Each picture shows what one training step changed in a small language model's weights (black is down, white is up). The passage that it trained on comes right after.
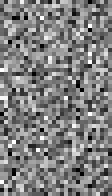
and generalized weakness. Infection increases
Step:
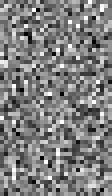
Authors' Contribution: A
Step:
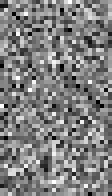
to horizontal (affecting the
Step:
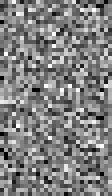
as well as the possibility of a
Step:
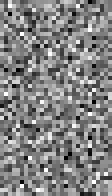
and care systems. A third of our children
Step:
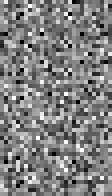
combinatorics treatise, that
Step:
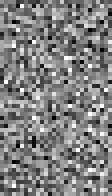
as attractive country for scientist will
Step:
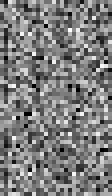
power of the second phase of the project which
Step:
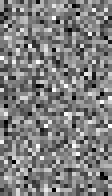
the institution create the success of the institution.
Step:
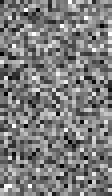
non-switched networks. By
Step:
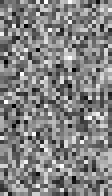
wavelet function for removing noise
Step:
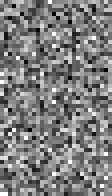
the result obtained in this analysis will reduce the
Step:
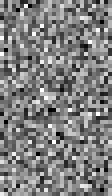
existing competing schemes SPINS
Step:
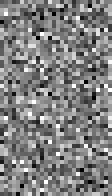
impedance variations occurring in the
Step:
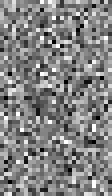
with reading skills and checking
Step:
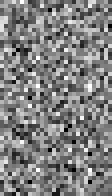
M. P. Kanunah
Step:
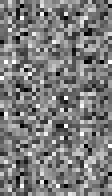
performance. This research is quantitative research with
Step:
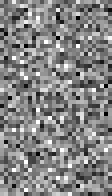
moisturizer used by production
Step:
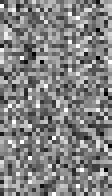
corporate process management. However, there
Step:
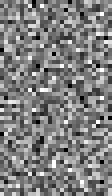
300ml of Papaya
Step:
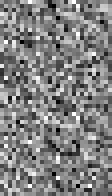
need fulfilment Model
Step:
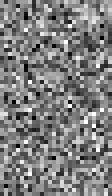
(Prodidomidae) from
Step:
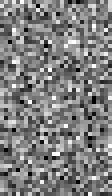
compared to public schools. The mean score values
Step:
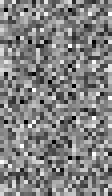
education institutes in Sweden are
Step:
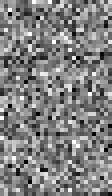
diseases in the world today.
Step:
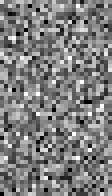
Production boards, etc.) -
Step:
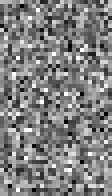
value. The value-avoiding strategy
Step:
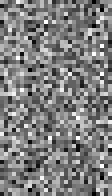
front of others (item10,
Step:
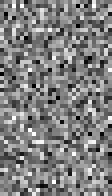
respondents from public administration took part.
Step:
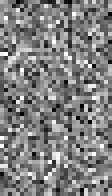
can be for anyone and everyone.
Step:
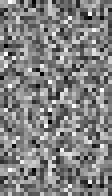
(2) the western
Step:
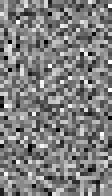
Pakistan and Visiting
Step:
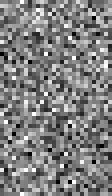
is gathered from calibration
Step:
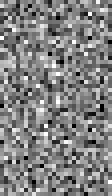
with respect to employee welfares &
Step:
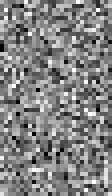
on Computer graphics and interactive
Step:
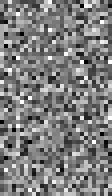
present work introduces a new approach to
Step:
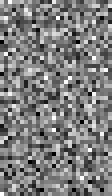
the present investigation, the amine
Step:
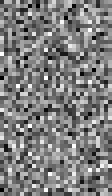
SMART Excel Tool
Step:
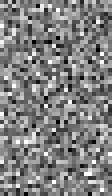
patients in EC had Right
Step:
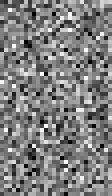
was biodegraded by
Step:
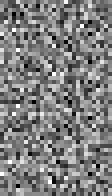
df Mean Square
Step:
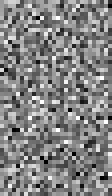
ranging from 0.00 to
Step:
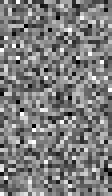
ShB infection was noticed until
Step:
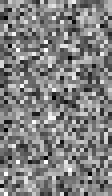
a model, it needs to be verified
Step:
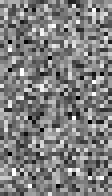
economic and political changes. The population ageing
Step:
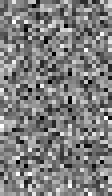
bacterial consortium indicates the
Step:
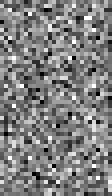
collected from 100 patients of low back pain.
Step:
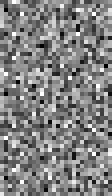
her allergies to pollen and
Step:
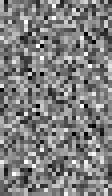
was applied, using the data collected by the
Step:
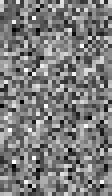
***Ms. Jomsy
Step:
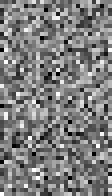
n.sp. Eucestoda
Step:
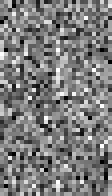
'ne' can't be split
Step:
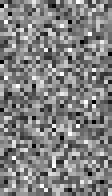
- Web Map Service
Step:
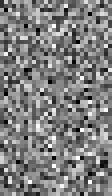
the regional level MURCIA
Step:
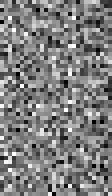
learning non desired objects. Tests
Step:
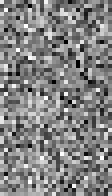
Regulation (Fertilizing
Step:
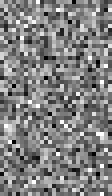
for students (Huang et al.
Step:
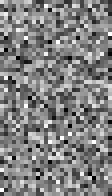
endorsed by Turkish
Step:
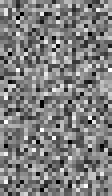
temperature readings is crucial for understanding the
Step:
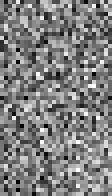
in an institutional or subject repository in
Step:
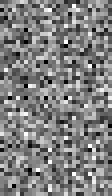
blood volume rate in major vessels
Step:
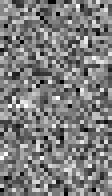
even if they are normally passive
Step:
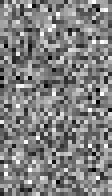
study conducted by Ibrahim et
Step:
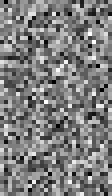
private sector companies, was conducted by Business
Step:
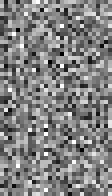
rich services, wireless
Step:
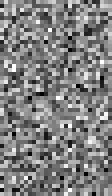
target group there is an aim to engage
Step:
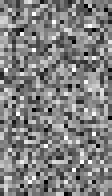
test are inadequate for plant
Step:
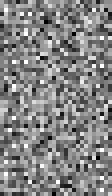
of Vertebrate Animals
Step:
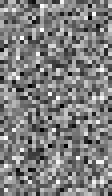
Ibom State University following the removal
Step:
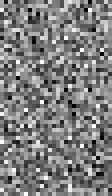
(BSc) and Rice University
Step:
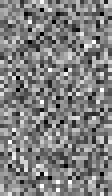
interconnected institutions of vocational
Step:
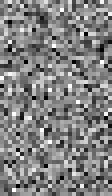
help in directing medical or
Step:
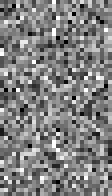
sintered to assemble the first
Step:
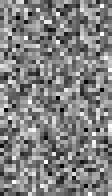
to nasalized contact name are significantly
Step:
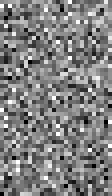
lamp of small sizes. -
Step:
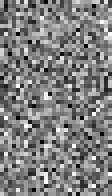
seen by Descartes, and
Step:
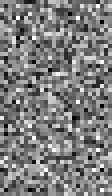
knowledge reflect two unique processes of
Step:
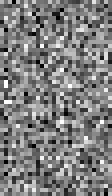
is a good predictor of seroma
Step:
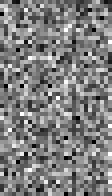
under reduced pressure and the distillate
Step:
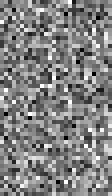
positive-stranded RNA with
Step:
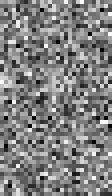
through the use of innovative teaching strategies that
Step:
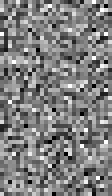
an element of $\mathcal{K}
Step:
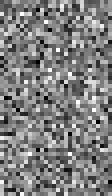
moved more than 4 mm along any of
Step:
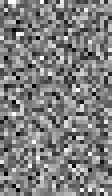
ALL ACTIVE
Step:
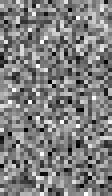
striking precision. The agreement
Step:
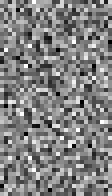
staff within schools. Application of
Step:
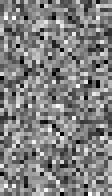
Intergenerational Solidarity
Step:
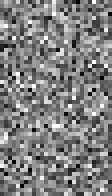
X next to any interests relevant to your
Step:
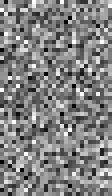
Methodology, Investigation,
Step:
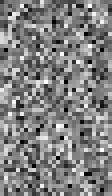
are causative and risk is likely influenced
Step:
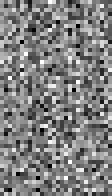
project results will provide the basis for the new
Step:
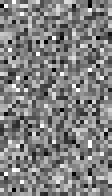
resistance; Machine learning;
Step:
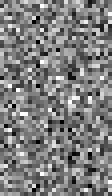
Since the development of atomic
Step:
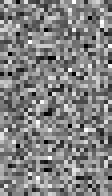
réseaux sociaux en
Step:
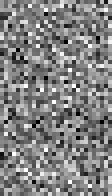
realia as “a word or expression
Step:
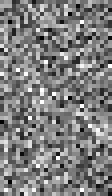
nazariyasi va
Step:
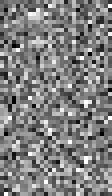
the electroafferent inputs are
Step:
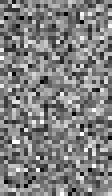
Nash, Jr (1)
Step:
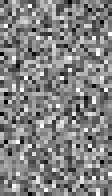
to real-time and robust data communication
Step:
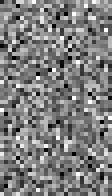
target feature that lies outside of the
